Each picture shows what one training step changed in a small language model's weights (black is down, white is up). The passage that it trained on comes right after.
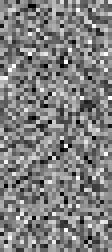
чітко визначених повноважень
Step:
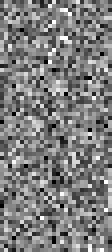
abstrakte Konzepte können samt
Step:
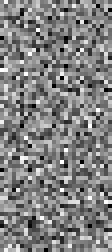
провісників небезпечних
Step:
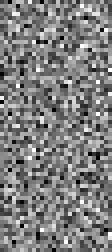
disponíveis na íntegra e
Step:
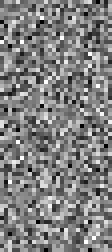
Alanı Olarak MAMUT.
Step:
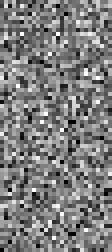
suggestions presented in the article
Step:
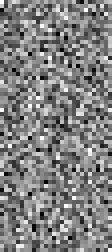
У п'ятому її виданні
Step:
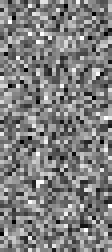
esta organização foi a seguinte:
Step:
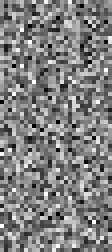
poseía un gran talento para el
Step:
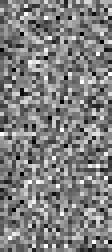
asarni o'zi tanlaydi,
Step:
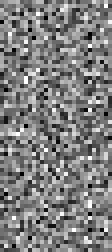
Variabel T Hitung Sig.
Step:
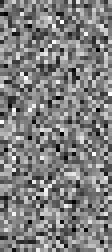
[пер. с польск.]. —
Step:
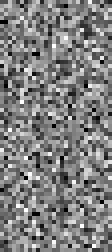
energiyalari, bo‘shliq
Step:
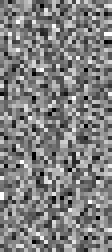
uchun tashkiliy, texnikaviy,
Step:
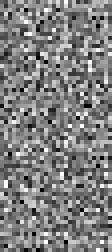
(tobazon) qo'yilgan,
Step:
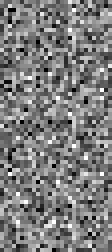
Trắc trong tự
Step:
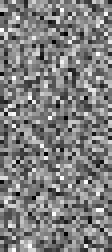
oqova suvlarni qabul qilishdagi
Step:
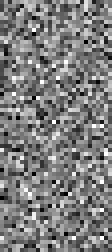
ta'sir ko'rsatib, yangi
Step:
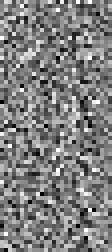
superficie continua compuesta por 93
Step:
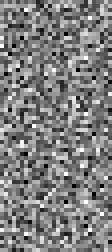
of each undertaken event was
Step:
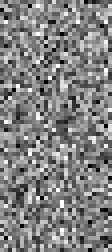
to the philosophical significance of
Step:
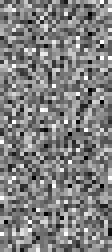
Д.Я., Туксанова.
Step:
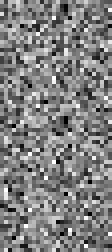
metodlarni qo'llashni, individual
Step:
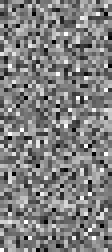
image. A.Dabilov
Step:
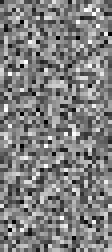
Discoveries and Lifelong
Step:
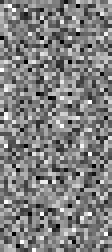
кого. Игра «Собери
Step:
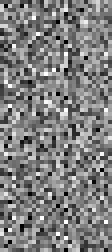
gezien de in de inleiding
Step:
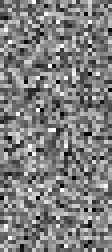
Dosso Dossi*, in *Le
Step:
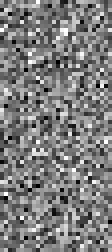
қандай категорияси
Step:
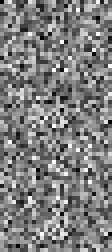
of the emergent part of a
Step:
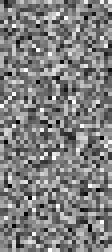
teatrais indianas. RG:
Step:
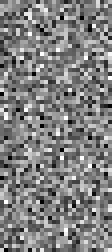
ta'lim olish masalari bo'yicha
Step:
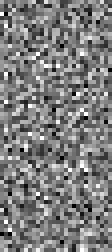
du XXe siècle,
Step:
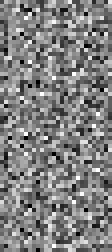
imkoniyatlar datchikni ichiga
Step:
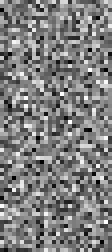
класс D) кодируются 9
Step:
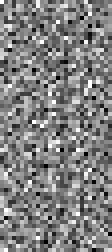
va lavozimlar tizimi bilan bogʻliq
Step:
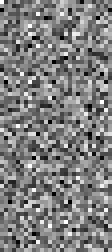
Кант вважав гідність
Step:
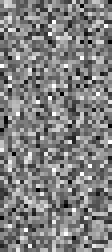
ravnaqi, yurt
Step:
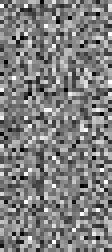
o'rinlarini ochilishiga
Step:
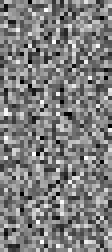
the home. As an effort to
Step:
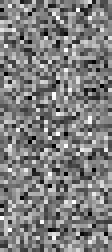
dem Stuhl herum. <input
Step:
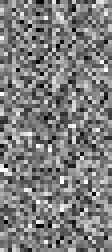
nuqtayi nazardan, azot
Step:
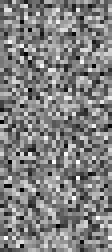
invisíveis. - Algumas
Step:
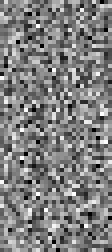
informatsiinykh resursiv
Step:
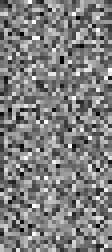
manbalarni aniqlash, ularni
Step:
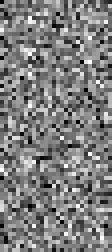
Аннотация. В данной
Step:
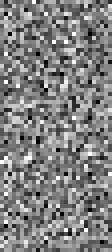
Mauro Roberto Gomes
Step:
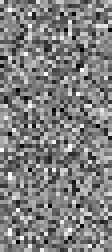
ринку. Один з ключових
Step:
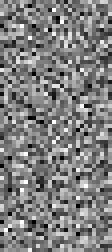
nas atividades avaliativas, conversas
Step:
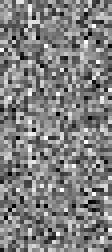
of Crime and Punishment //
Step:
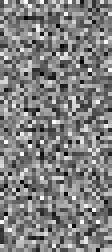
comportament și în aspectul exterior,
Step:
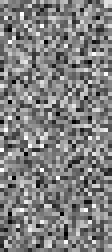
et la rubéole (RR) et
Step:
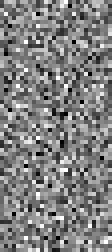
„slave”, „bulgare”,
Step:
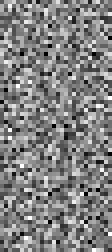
va MDH davlatlari olimlari
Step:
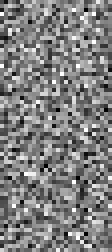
yaitu 0,943, maka dapat
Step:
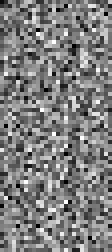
potrebám detí a
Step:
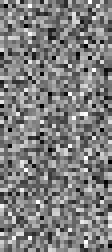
e sobre a periodicidade dos testes
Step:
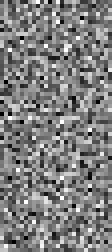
feminina nas áreas STEM
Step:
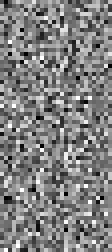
in the diagnosis and management of
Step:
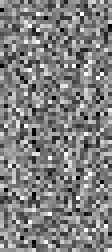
ООО Тадқиқот город
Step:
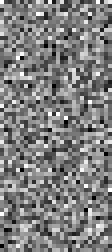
Fähigkeiten entwickelt und
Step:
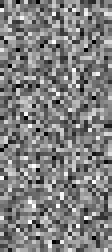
produzidos por meio da
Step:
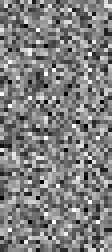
до 16 лет, что отражает
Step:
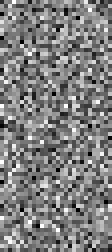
А. ва бошқалар. Ўзбек
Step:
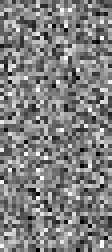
bertujuan agar memberikan
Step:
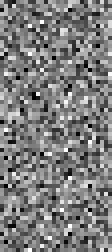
в информационных программах
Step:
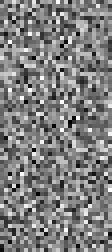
on domestic politics in the UK.
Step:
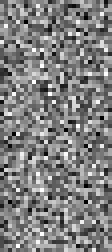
région Maritime du Togo
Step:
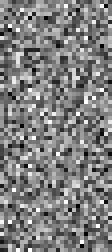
faoliyati turi o‘quvchilarni
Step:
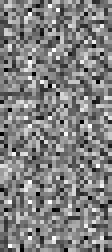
daraxtlariga shakil berish va
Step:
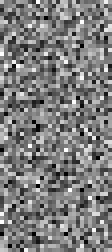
аҳолининг кенг оммаси
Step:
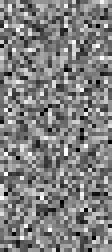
el año 2003 (Huertas
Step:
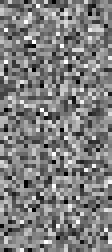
- Morte de um ente querido;
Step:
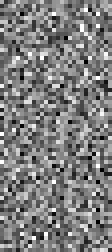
және азаматтық
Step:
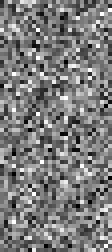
повышению квалификации
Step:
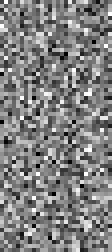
quando já existiam a
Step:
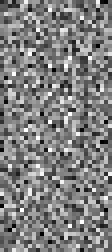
самоуправления. При таком
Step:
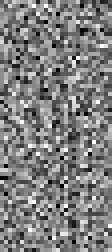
breast cancer risk: a
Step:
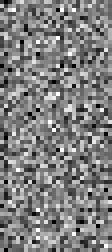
va yumoristik hikoyalarida
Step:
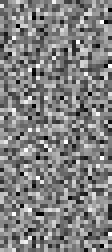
role of nomadic tourism,
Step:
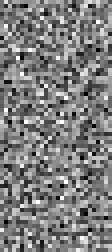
Figura 2 - Menu principal do
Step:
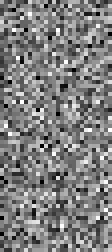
Hudâyî, the various
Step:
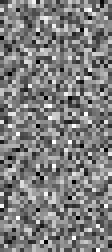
и, как следствие, в
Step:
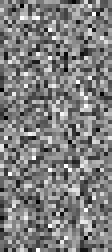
de moteurs diesels poids
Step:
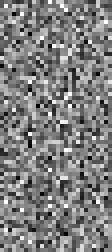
надзвичайно важливою
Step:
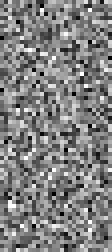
8. Orifjonov J.R.,
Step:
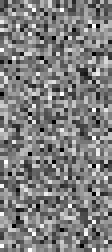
În 1870 încep lucrările pentru
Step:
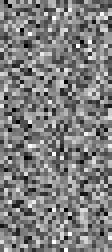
voldoen aan 45,8 van de
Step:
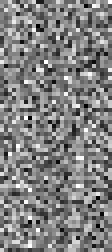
respublikamizda ushbu soha
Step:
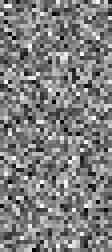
de ser un círculo porteño
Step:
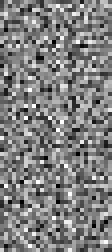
istiqbolli manzaralarni
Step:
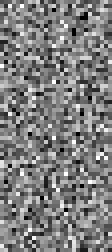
se privilegiaba la comparación entre
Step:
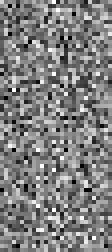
titre, les axes thématiques
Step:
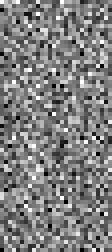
возрождение творчества
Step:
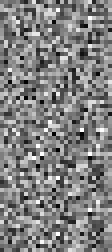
in zavisimosti on the
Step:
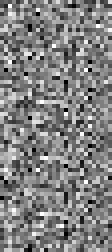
: навч. посіб. / В.
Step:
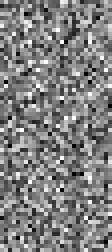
Paul: West Academic, 2015. –
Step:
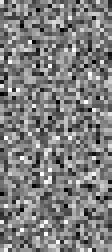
resurs sifatida qaraladi. Shuning
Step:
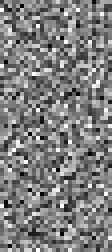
gemaakt wordt, lijkt
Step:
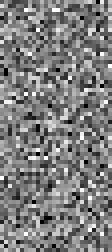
подальший розвиток ринку праці
